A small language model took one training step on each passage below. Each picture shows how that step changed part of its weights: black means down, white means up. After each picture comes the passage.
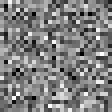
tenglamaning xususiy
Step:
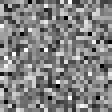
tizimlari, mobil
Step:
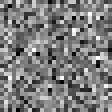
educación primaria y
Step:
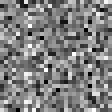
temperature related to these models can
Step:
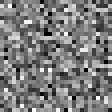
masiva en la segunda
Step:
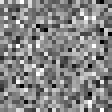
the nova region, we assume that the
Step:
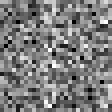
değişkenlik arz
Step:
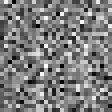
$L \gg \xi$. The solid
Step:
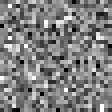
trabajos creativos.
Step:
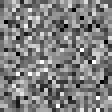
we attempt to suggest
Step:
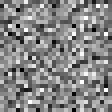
to calculate, is prone to
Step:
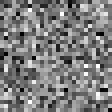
Monte Carlo simulations to
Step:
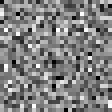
is divided into sites.
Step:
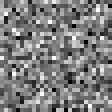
of communication and sensing
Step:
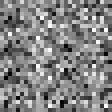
form costs depending on the
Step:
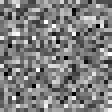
a dynamic graph view of the
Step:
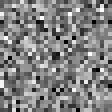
distance: discharges can start
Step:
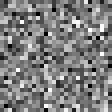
In the case of $\delta\ll
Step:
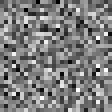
multi-resource constrained
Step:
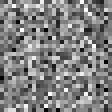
this paper introduces
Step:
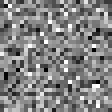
recurring to the interactive
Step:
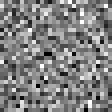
type of narrative.
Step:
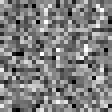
del Gutiérrez El
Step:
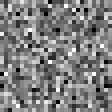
swasta. Keinginan
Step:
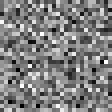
kam. Er **kam**
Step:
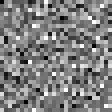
distributions, while being hundreds
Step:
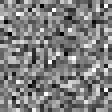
and Engineering, The
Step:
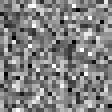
and Phase 3 trials.
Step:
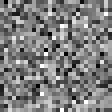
the first known Be-black
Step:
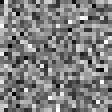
University of Technology. NH
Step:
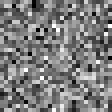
only ever be quantitatively
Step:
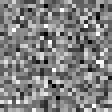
zur Förderung einer
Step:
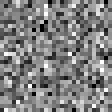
{100} as the top
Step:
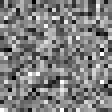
reproduce the known
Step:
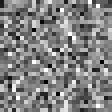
where $A = A^{\dagger}$
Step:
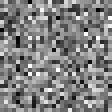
instrumental count rates are
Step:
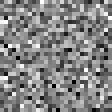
Corbusier, propondo
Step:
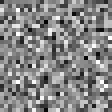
laser with Rabi frequency
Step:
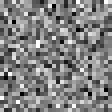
end, where the prior
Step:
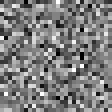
стандартом ¹ З
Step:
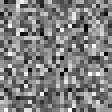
ishlab chiqishga,
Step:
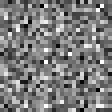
chiqish va taqqoslash
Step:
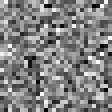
raison d'environ
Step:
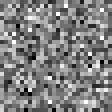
to Casati and coworkers
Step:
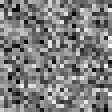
encore des créateurs de
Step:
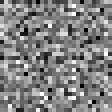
тромбоза (с
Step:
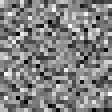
propaga a imagem de que se
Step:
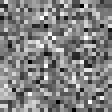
tahlilida poetic
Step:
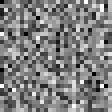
проклятий в разных
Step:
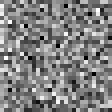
Demak, oykonimlar
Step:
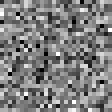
Üniversitesi Değer
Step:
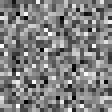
a lesser extent the spacing
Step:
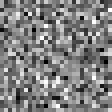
. The constant $\mu_M=
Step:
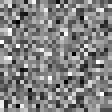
yaratish. - Har bir
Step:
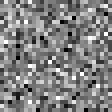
Galaxies in Type Ia
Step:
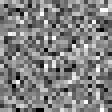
the electronic offset
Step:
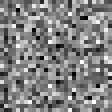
$m$ for $CS$
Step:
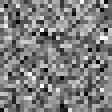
Statistical Institute,
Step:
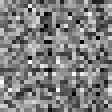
população em geral,
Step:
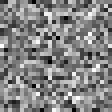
condition and the connection to
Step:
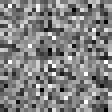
en el modelo de la competencia
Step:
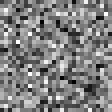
Menge an traditionell manuell
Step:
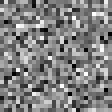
Moreover, we employ
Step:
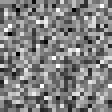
is a critical point in the
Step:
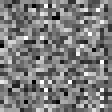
borliq va yo'qlik
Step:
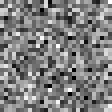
K. The critical demixing
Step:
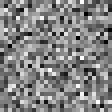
IT, online learning,
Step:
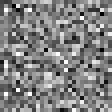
ook dat moet hij
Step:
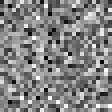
curve) and Ag after
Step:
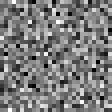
also implies that modeling of
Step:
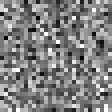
– світоглядом та
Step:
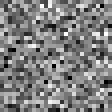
práticas orientadas para a
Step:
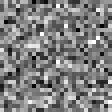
to both virtual and physical
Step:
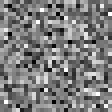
insonning aqliy,
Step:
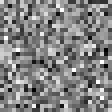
жіноча, n = 8
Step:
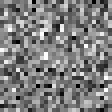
is the predicted clustering with
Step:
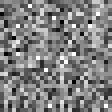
yuksaltirish bir qator
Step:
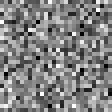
& Yusuf, M.
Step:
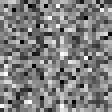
FID am eigenen Standort
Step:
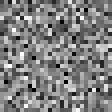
listed below, that may
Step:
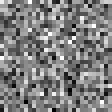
reagentlar bilan kompleks
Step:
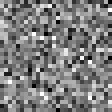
3. Мусаева
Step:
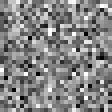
the TE01 mode, while the
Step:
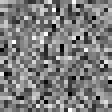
exponentially. Starting from the
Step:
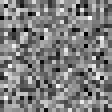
penilaian yang dirancang
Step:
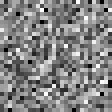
this procedure, the sample
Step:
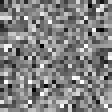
directly analyzed the
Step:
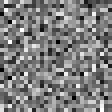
que a lógica nem descreve
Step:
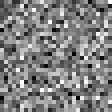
can be used to measure the possibility of
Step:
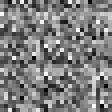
\end{center} \end{figure}
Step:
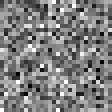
5. LUMP SIZE
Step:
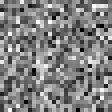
конфликту, к
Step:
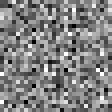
$\mathbf{w}$ denotes
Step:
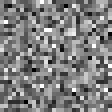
direction of the struck quark,
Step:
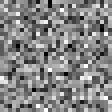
tierras en los términos
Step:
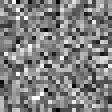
the field of condensed matter and
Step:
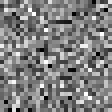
threshold with respect to former
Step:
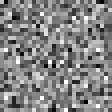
the simplest form, $$
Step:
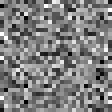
аббревиатуры и
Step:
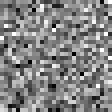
of the edges in the graph to
